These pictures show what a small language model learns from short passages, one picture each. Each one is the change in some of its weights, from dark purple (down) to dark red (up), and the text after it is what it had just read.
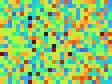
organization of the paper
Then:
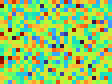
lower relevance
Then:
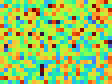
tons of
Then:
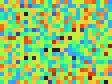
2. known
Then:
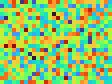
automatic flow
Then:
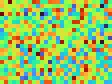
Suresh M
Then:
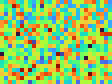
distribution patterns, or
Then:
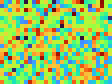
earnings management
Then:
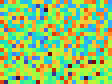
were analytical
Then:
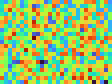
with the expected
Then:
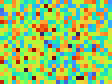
has been widely
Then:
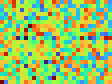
impacts of
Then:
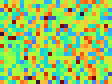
and predicted data
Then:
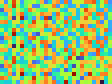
based on the
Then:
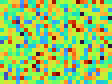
logically assumed
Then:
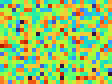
well to concentrate
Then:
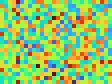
dynamic performance.
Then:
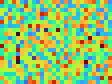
found that urban
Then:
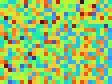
preventing further
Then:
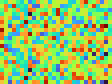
the presence of
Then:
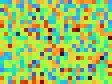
it necessary for their
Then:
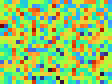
of the mentioned aspects
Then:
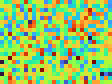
key for enhancing
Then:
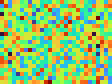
synthesis is the
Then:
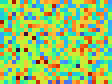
increase in the number
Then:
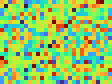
nervous system
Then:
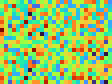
the formation of
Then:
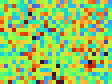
the role of
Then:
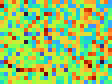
country and comparing
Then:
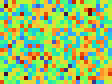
electronic and energy
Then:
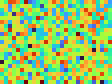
high demand for improvement
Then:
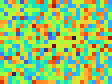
parameters. The
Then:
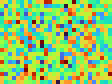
a lesser
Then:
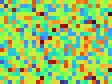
dB for
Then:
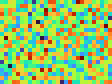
attendance to
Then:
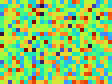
enter the space
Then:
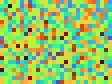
one produced by
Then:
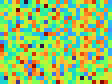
are. The question
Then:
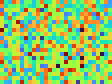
subject in school since
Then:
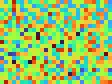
under GA.
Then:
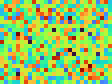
and compares
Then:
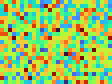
can make adaptive
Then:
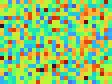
temporary population
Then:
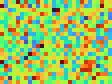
socket layer
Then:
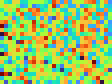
of the procedure and
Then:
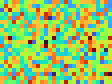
and software implementation of
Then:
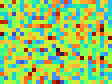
resulting from plane
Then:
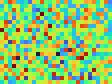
expression under pathological
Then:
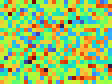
this analysis challenges
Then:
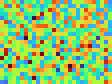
reactions, higher
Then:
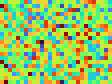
their MSP
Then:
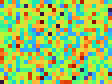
WHO as
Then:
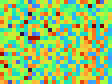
the ground of their
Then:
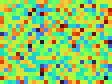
telling the
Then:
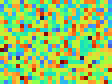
pairs will
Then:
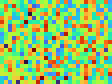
the charging
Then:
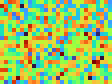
published by commercial
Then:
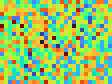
the iconic
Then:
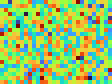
Damage indicators
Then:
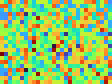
availability of
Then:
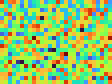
recorded with reference to
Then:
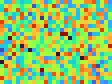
in a language
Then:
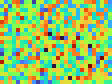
used. -
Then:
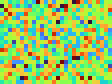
be asked to
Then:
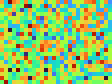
EU discourses
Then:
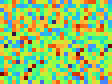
when compared to the
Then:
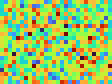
with the selected cell
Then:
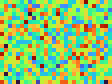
the vomiting
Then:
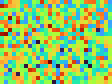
Guidelines for
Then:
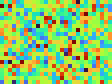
conserved form
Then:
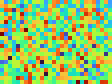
to be more common
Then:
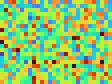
groups included in the
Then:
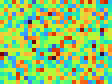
idea of
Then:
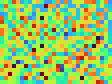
are crucial to
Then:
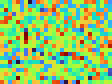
look first at those
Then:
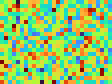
demonstrate their leg
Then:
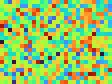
of which is obtained
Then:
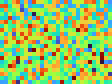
applications, particularly in
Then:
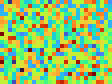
is observed on
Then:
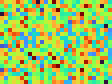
Despite these policy
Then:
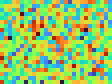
for instance, different
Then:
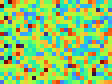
economic times often see
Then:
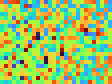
conducted this study to
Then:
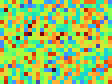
providing insights into
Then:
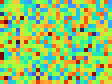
was met in the
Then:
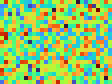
children coincident
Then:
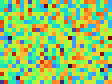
means that $x
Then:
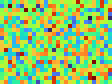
that led to
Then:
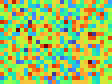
organisms from
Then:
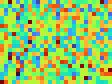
the stadium
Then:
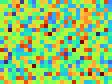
name will be
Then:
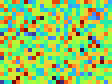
better improvement when compared
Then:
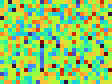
-band than
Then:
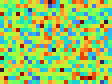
whereas English was
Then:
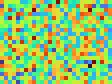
or interpretations of
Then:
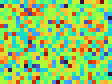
the aid of
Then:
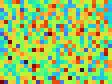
capable of
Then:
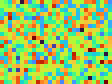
matters in the
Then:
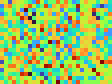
next step is to
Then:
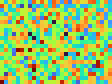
after 100 days of
